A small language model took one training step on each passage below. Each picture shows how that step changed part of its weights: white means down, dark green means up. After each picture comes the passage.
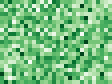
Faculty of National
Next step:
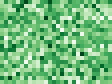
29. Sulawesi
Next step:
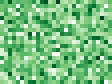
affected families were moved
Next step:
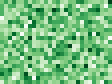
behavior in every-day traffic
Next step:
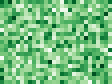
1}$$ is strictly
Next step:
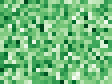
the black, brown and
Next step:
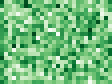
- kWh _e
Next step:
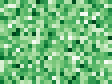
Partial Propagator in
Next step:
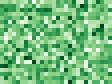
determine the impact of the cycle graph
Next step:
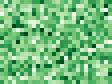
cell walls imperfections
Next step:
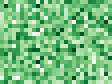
the morphology structure and
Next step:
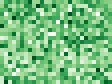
vodka n.a.
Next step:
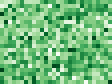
as in source language. - 7)
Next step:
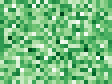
in Mexico. Some sources
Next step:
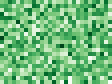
Table 10: Comparison between
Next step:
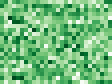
land use practices and supporting alternative
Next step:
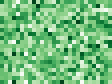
reforming reaction occurred at the
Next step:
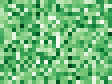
Stacy M. Horner,
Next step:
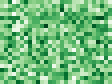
alliances among Member States to
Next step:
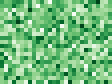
to the Unhoused:
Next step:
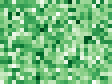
Survey Division Staff,
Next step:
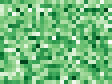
translated and validated
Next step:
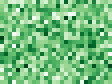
If 5-day running mean air
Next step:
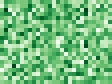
card in just a few steps.
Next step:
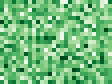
do not get bored when participating
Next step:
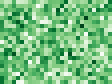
are exacerbating factors of these
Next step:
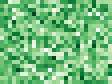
new peak corresponds to
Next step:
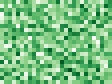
Business and Accountancy,
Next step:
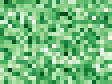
unsteady state in dimensional
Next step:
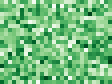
Multi-objective PA
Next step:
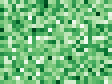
cingulate L -0.12
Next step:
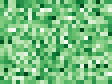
identified in each publication.
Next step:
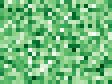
for planning interventions and preventing
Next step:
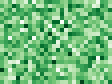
improve impaired cognitive process in
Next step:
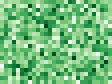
and 1200 K. The two set
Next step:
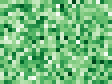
not significantly differ from ASCE
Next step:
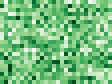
routing path with less
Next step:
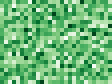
performance. The correlation table, there is
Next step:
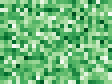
scope of the project, for research
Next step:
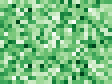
subject content and methods to both
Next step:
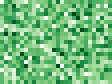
waves were determined by recording the
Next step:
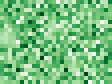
Essentially, the technique
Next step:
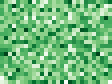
high performance, demonstrating
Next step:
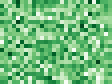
Patient. Tapio and
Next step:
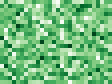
is also reported by previous research
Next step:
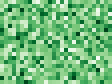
external users for study space and access to
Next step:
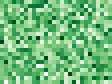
a challenge. Finally, our
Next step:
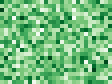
a 323 progressive increase from the
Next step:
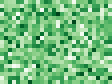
date. Methods The
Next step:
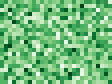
of the programmes, the type
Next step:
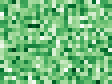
nations to deal with.
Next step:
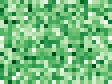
their social information, a node is
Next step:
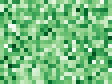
performed within less than 6 hours of the
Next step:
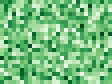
Non-financial reporting
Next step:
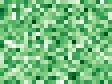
universities, small and medium-sized
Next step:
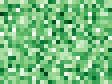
Force Institute of Technology
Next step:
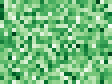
detection and classification at OBSEA
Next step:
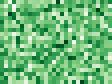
two words pragya+
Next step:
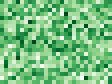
to the signals for the other
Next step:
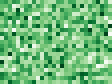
dimension that it needs to further
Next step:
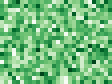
Kshs 312 million in
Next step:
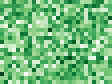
a valid source of knowledge. According to
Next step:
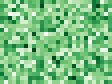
Evolution in Museum
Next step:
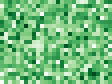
values of the Kingdom of
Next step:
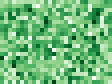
needs of smart factories. The
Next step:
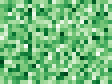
project, which aims to develop innovative
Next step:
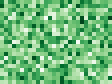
change in flow rate. Fig.1
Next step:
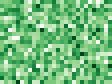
very demanding activity, which is
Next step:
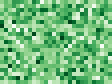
were insignificant. This means
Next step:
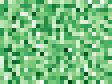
where R is CAS, L the
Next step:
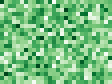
of naturally aged seeds of
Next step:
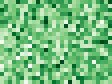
TYPES OF SUCH
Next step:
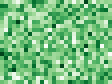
bitten by animals each
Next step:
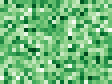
control measures, and experience problems with
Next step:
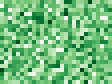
of the study. Authors
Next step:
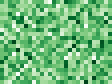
the Transforming Education for
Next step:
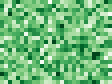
m²/g). In addition to
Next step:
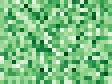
A shapelet transform for time
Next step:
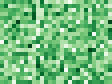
Communication Platform within the
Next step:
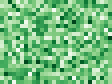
trusts between 1889 and
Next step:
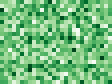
chromate, harmful
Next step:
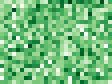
added that assessing each student's specific
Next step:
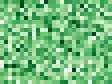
like a human arm. The two
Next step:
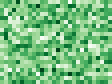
majority of cases are secondary to already existing
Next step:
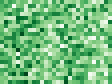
an important input that absolutely
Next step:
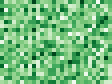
privatización de
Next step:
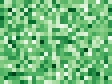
in species-richness of
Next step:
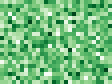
\text{ kHz} \pm
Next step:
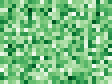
further processed. For reasons
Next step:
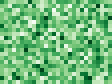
depletion and loss of soil
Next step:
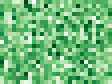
democracy. It aims to
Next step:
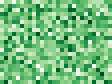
Institute of Biodiversity and
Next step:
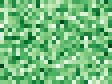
market linkages. The survey also showed
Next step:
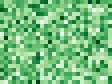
MHD flow; Similarity
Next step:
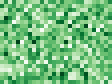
and the thermal image would be
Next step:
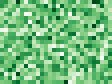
included an interrogator for
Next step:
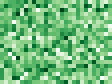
conventional methods and nonconventional
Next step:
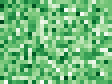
Part two (2) of the
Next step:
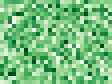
for the T1 molecule,
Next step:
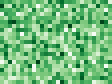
Ecological disruption
